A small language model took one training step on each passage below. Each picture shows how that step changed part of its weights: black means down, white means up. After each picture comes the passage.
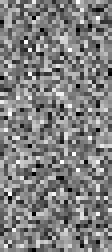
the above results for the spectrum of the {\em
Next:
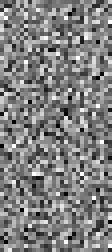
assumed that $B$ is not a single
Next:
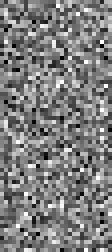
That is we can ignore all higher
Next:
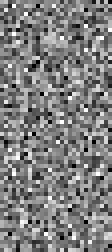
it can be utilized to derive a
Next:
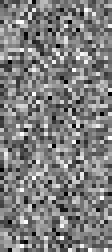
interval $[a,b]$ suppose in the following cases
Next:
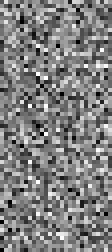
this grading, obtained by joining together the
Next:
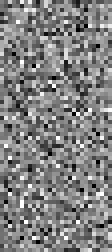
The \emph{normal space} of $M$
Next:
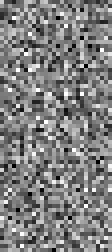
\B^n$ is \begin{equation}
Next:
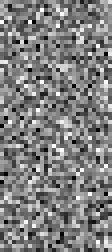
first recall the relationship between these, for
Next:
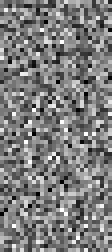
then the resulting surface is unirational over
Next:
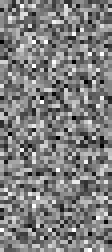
\eqref{e:Av.2} yields
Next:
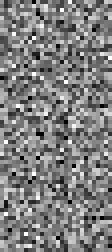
$x^{(i)}$ were randomly generated using
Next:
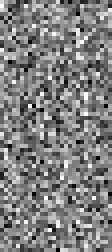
the remainder terms satisfy \begin{align}
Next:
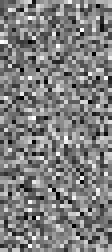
relative error $0.0112$ for
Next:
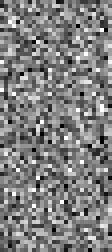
to the independent i.i.d.\ model.
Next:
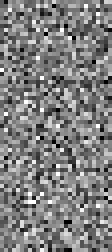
noncommutative $\kappa$-deformed configuration
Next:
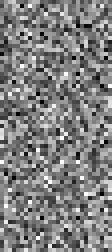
methods, SIAM Journal on
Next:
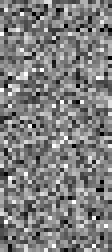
(\ref{eqn-Pa4}) and
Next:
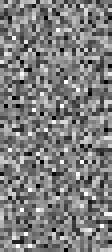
partial sums of independent identically distributed random
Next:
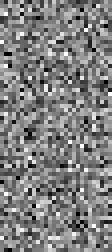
stochastic process f$\equiv$f(t) the
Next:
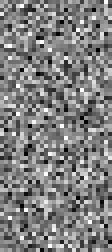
on $X(M,P)$ has
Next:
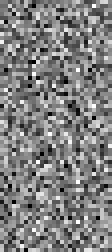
assumption. In the concluding part of this
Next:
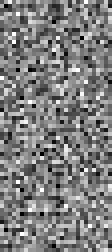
\begin{proof} We know from Lemma
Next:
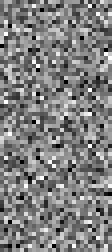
est cependant raisonnable de
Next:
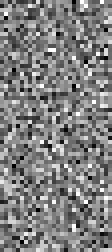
s}\ts z_{I}, \eeq where
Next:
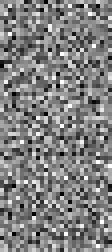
its Landau--Ginzburg
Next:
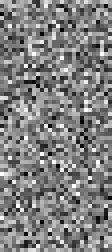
smooth $G$-manifold $M$ without boundary and
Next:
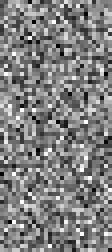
last $\tau$ transmissions, or
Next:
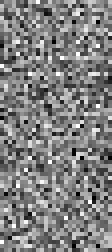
residue map at each generic point at
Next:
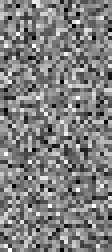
a simply laced Coxeter group with
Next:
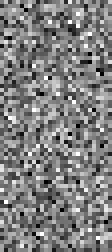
it by spiral order. Suppose that we
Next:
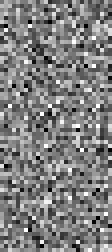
there exist monochromatic primes
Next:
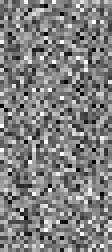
(possibly non-orientable)
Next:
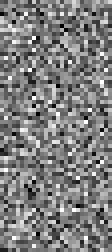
{$\scriptstyle{1}$}; \draw
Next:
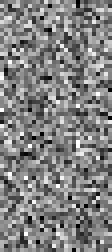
follows from the fact that the Newtonian potential of
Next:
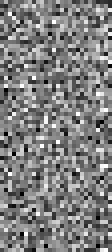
coefficients setting and assuming that the spatial domain
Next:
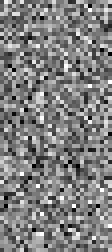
\zeta_s(B), \quad \forall
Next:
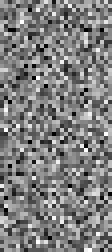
space $\mathcal{X}$ equipped with the
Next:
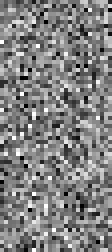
function \(E(n)\) whose interesting properties will
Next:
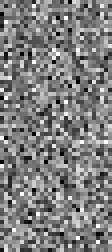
by the self-consistent estimate
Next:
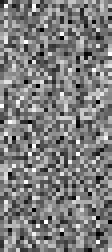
and using the addition formula (\ref{addn}),
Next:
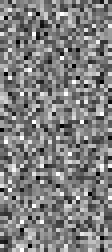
a regular $(2n-1)$-gon with
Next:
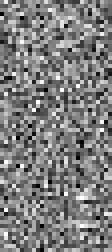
and the KPZ line ensemble}
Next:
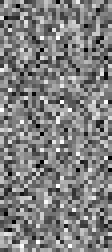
locus to isolated points where the condition is
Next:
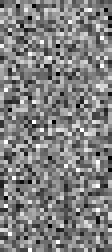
$G$. The Learner continues to
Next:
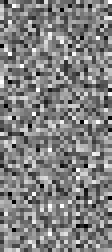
image of $[-1,1]$ under
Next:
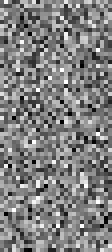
choosing $\sigma$ large enough, we can
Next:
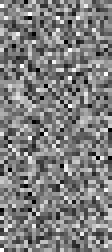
solved by Losonczi
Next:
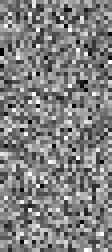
X(n)$, interpreted as a morphism
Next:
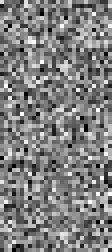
that $\liminf_{n \to \infty}
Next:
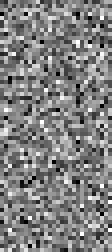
securities, the so-called
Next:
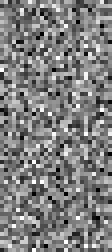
it is shown in [LLR] that
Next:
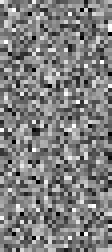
a complex blowup, then the collection
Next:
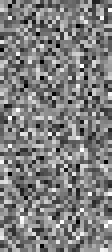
pieces. We perform measurements on 9
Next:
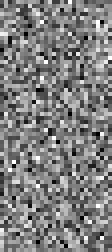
classes and therefore determined a subset of $\geo
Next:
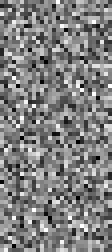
The supergravity solution was discovered
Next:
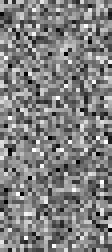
uniform enrichment, online adaptive
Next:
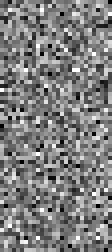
seen that it coincides with the result, obtained
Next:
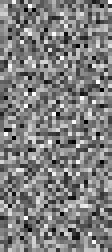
b_v \in K_v^*$ such that
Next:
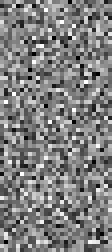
$x$, we can compute the eigenvalues of the
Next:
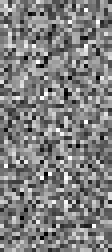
\def\Stil{{\widetilde S}}
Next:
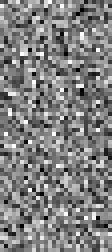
the conjugate continuation to $H$ is also
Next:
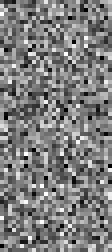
c]$ and $[d,b]$. Then there exists
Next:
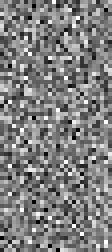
be denoted by $D_I$ and
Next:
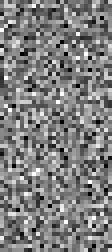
Thus, we can state our formula B =
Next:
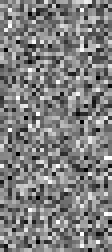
convergence of the finite-dimensional distributions can be replaced
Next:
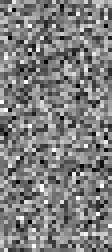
make the calculation relatively easier.
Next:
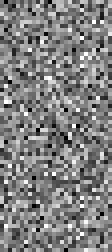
und der hyperbolischen
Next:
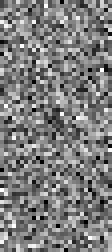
element by a) of lemma 1.4. Suppose
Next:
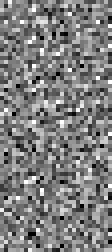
closed balls of radii less than
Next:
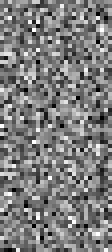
describe the construction of the groups and their symmetric space,
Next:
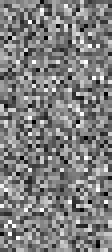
know the values $\E\b_k$.
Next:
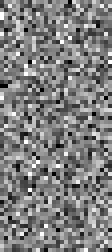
+ a 30-day forecast
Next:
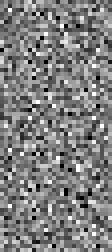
the robust ROA for the
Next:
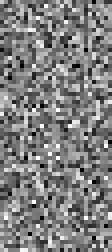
is of second order. It is to be noted
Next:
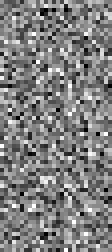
h \rightarrow 0. \end{gather*} Thus
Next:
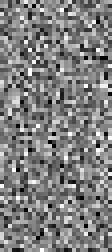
the canonical embeddings, have a uniformly continuous extension to
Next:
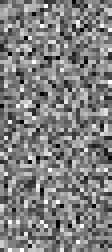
invariant measures for the nonlocal stochastic SHE
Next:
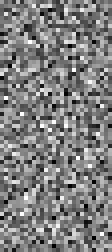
\geq 0$, and \begin{equation*}
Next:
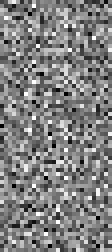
$Y$ are denoted by $K(X)$
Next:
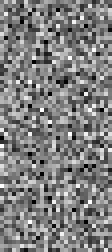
rhombuses. Though note that, while
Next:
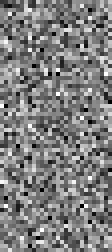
to a periodic flow $G^s$. We
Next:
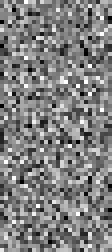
in honour of Jean Della
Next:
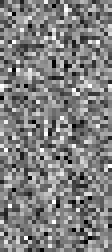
\Omega_{a,c}\rho \times
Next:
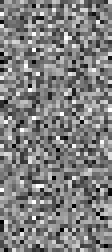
\rightarrow \infty$. If $F$ is
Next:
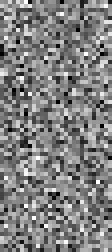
so, we find a microscopic
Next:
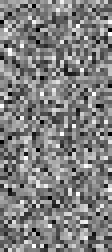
systems. \newblock {\em Systems and
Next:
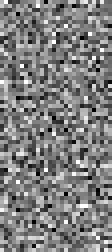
F} \newcommand{\Bc} [2]
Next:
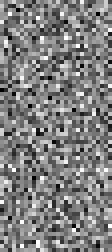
a drawing $\Gamma_{i+1}$
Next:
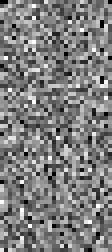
with $\functs{\msc}$, and
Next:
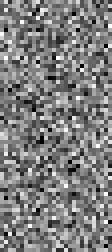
and therefore, %$ z'-z \in
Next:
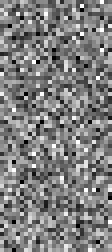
case the \fpa, which is a lower
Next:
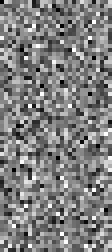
the setup of (iii). We have a
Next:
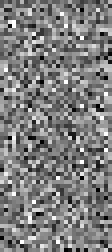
and a smooth conic $C$ respectively. Then
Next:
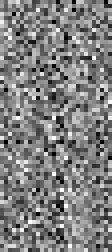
\medskip Let $a_1 ,a_2
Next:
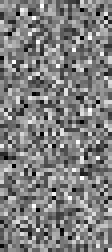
to complete the argument.\\ \begin{lemma} If
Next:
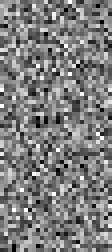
golden ratio. There exist canonical
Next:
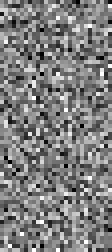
and the subscript $\lambda$ indicates the
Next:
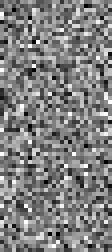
one position to their south. Notice that
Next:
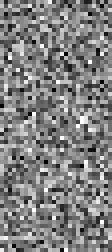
LT $\l$ (we call this situation
